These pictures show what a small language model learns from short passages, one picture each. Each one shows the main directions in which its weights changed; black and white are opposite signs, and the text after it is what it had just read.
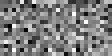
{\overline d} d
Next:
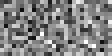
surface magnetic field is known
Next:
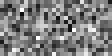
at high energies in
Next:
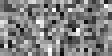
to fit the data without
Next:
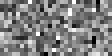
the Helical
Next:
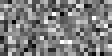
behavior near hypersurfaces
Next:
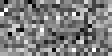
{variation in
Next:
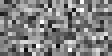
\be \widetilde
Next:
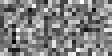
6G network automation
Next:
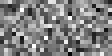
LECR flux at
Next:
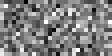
produce any news.
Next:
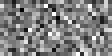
evolves to the form
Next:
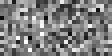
modifications of
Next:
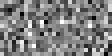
by Larmor's
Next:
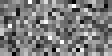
reason. Both codes,
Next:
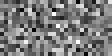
classified into 3 classes:
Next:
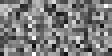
the second is a longer
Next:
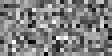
finite even in this
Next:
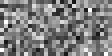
arbitrary space-time dimension
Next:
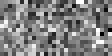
into optical spin and orbital
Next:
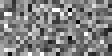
pair of vertices with probability
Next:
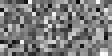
person," suggesting that
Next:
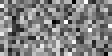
Evaluation Project
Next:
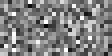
However, this requires a
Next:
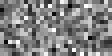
paper can only be obtained
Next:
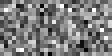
and velocities of the
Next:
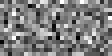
helpful discussions. This
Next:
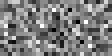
according to the standard inner
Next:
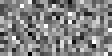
be the only one with
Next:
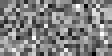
and provide actionable
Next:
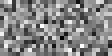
channels and edge channels,
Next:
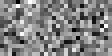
scores displayed here
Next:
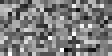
the measurement problem. This
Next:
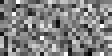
qubit. In this case
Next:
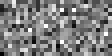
here we do so in
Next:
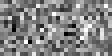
proves useful to follow
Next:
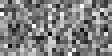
on-resistance can
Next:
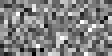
practical tool for parameter
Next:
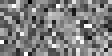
a new title page
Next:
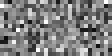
configurations GEMM
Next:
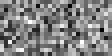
intensities of the
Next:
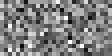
consists of $N =
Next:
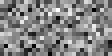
of interviews,
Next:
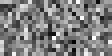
the Fermi surface, generating
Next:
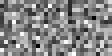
cross-sections have
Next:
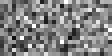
resonance happens at the radiation
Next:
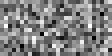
parameter defined as in
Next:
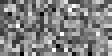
between 0.10 and
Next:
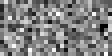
we adopt the standard value
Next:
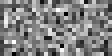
Landau pole in the strong
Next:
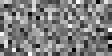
potential, the critical temperature
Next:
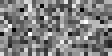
image is obtained using a
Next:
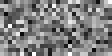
Zhang, K.
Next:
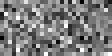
probe laser stray light
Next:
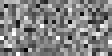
similar oscillations are also possible
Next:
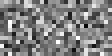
1) cannot be higher
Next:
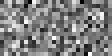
state: (a)
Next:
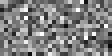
is no sign of instability
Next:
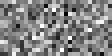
to each other. In
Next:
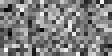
for 3, 6 and
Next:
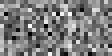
this model scenario one should
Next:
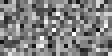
being too small, and
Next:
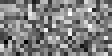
field dependence of the
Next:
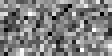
not be summarised
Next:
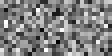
Detailed information on
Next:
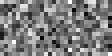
the expected core field
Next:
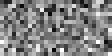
general and it is even
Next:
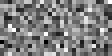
It is demonstrated that the
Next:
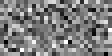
maximization of network
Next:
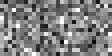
constants for the \( i
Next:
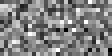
the ratio of EUV
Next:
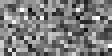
system is prepared at
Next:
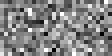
concept to encompass
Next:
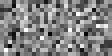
of particles, collisions are
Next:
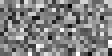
b) The local framework
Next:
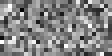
for power-law
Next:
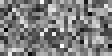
considered further, as they
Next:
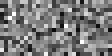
aligned with the target
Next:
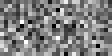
Japanese vertical text
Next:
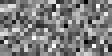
as one moves along
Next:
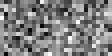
transverse modes and of the
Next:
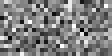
structural descriptors are
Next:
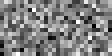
but prior to fiber coupling
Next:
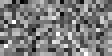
channel matrix, respectively,
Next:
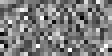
is very low, the
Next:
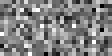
deviation when inferred from the
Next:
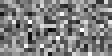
skyrmion can be
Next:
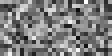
the defect pushes
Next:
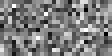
of rectifying
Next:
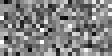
goes unstable and starts to
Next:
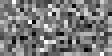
will see below that this
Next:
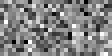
areas to enable distributed production
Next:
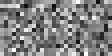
a realistic case, by
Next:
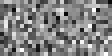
currents around it in the
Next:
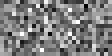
data of interest would exhibit
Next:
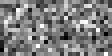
our modified model for
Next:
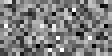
different "precursor"
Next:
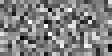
figure For further investigation of
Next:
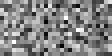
capabilities and assessing
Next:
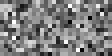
the brightness of the images
